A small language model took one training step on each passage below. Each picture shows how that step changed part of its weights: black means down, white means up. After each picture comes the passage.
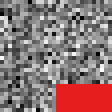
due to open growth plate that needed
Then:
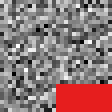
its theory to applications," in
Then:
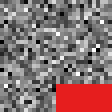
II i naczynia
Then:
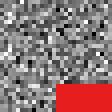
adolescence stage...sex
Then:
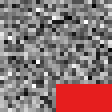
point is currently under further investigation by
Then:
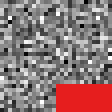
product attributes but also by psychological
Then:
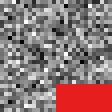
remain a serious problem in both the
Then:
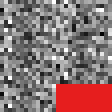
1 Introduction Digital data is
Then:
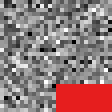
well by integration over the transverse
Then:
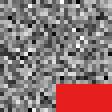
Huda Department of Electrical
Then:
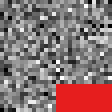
the Greek/Classical Age
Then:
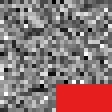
students impacted by adverse experience in educational
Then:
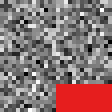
precision. All juvenile
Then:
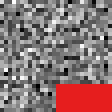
from Disko Bay pilot
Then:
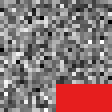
is not the only thing that needs
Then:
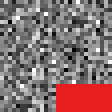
applied methodologies making the scoring system
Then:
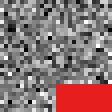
from the last decade before the town
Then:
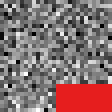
are described and analyzed in detail. The main
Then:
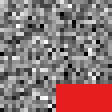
so high that it can gradually damage
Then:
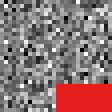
on the severity of the clinical course of
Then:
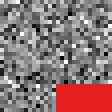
ϵ with dilution (Table
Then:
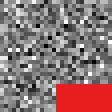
Report lists 7.4 million
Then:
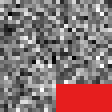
Lack of expertise and capacity:
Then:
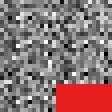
of the object of management, that
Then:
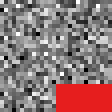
a cat and the excreta and
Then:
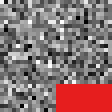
breadth of changes is a
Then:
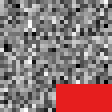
for the Dissemination Plan as a
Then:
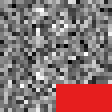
coefficients (β , t ,
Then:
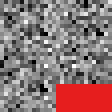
globalization in terms of literary and
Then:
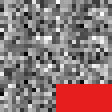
student performance and damage the school's
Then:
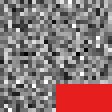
be wrong—is that they try
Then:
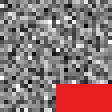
F. WILLEMSE
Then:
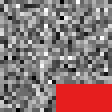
and the inner surface of bottom
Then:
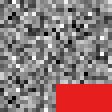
and information 3. More confidence in
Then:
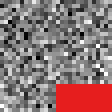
with energy e . For the MB case
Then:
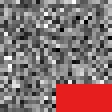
is, different environments may select
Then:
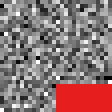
across time, geographies and
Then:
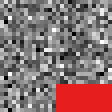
on wave steepness Fig. 2
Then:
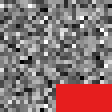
in finding the actual accidental
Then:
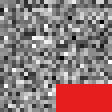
the composite, this should be detectable
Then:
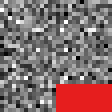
Associate Professor;
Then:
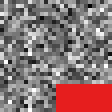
spread and use of WMD:
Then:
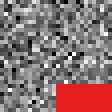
and Haseldine (1994).
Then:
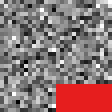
they provide greater energy per liter of
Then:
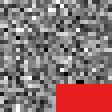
could integrate their infrastructure into ESG
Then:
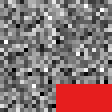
of foreign debt. The use
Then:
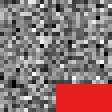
of Southampton Funding Information
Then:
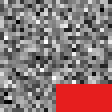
in India Local government in India was
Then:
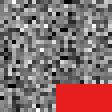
(seven) years and shall be
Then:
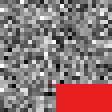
on an expected percentage of mothers who
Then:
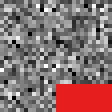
financing and implementation. Across
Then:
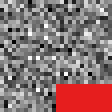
2019). Web traffic Traffic
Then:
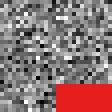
continued by seed testing (December
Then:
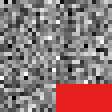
with the other factors. Discussion
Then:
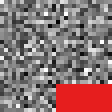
depression was found out to be
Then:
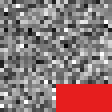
familiar in emerging markets.
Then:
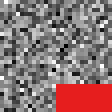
Brett, R.L. and
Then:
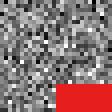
strong, statistically significant influences on
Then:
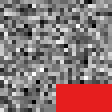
sentence structure and rhetorical devices
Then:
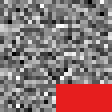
child likes to be left
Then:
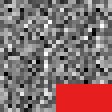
RELATED WORK The traditional
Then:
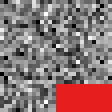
any purpose. EduPortal is
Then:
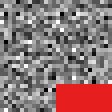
formed by linking bounding box
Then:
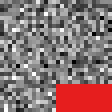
is its ability to dynamically modulate
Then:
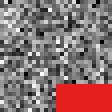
They have always been vulnerable but
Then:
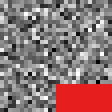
The results of the interview show in general that
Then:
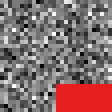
indicators were adopted not only for assessing
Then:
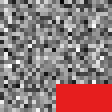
Climate simulations of the 21st
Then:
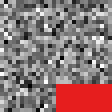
by building more capacity utilization and the
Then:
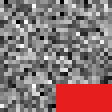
high overpotentials. The
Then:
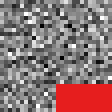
solution at $t=2$. α
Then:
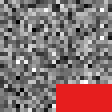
and encouraging skilled workers working
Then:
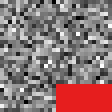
grains weight, grain yield and
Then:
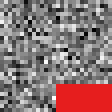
its Annual Event. Along
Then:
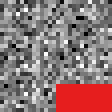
learning, high speed of user task performance,
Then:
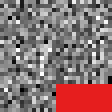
are you part of? 1. THE
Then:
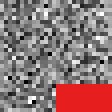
forward the information to the patient
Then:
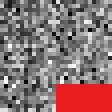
with water and finally crystallised
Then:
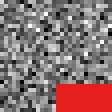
compared to their older counterparts
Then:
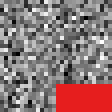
the window of time that it is
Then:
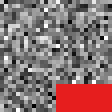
where 12 words form a development set and
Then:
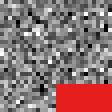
of migrants households in
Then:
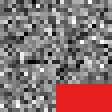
case for our previous experiments). Equation
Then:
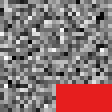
PG Department and Research Centre
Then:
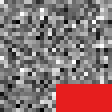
that they never eternally reside
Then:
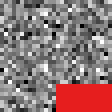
on practical tasks, the student's knowledge
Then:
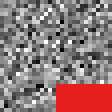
as an important diagnostic tool in these
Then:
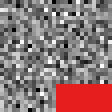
and 25 c.c. of conc.
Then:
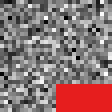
deal in cutting cost and increasing
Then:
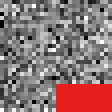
the rare earth exchanged
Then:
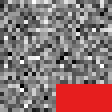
Q̇ Heat load,
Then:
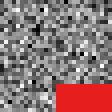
Tokyo and the faculty
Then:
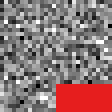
Qing Dynasty, people
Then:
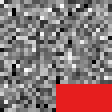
makers, and other significant stakeholders can
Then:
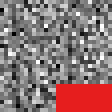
the VR intervention, one after the training
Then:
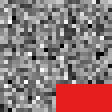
[2,3]. In addition, most
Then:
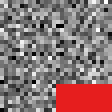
that are less than or equal to
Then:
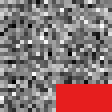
result of experiment the combination of five text
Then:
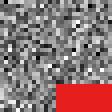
Planat note that on a t
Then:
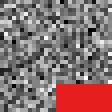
and Library stocked with
